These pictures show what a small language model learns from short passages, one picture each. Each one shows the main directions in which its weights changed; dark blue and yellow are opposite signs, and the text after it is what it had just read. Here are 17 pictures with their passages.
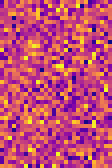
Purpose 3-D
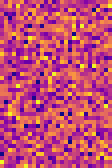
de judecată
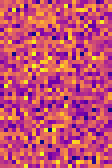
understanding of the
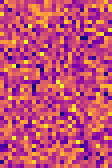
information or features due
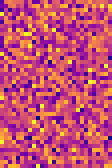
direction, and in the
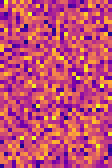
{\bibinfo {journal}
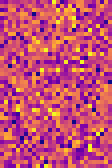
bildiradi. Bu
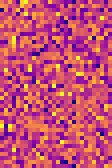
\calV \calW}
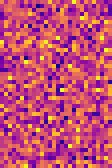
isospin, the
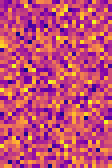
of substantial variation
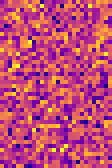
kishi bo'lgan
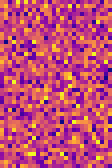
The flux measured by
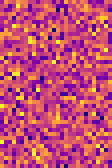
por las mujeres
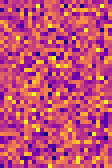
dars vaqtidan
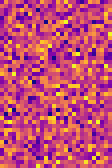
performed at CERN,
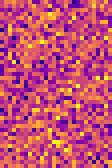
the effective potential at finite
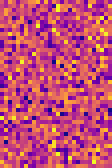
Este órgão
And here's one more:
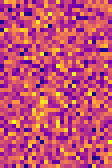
regions, (ii) when
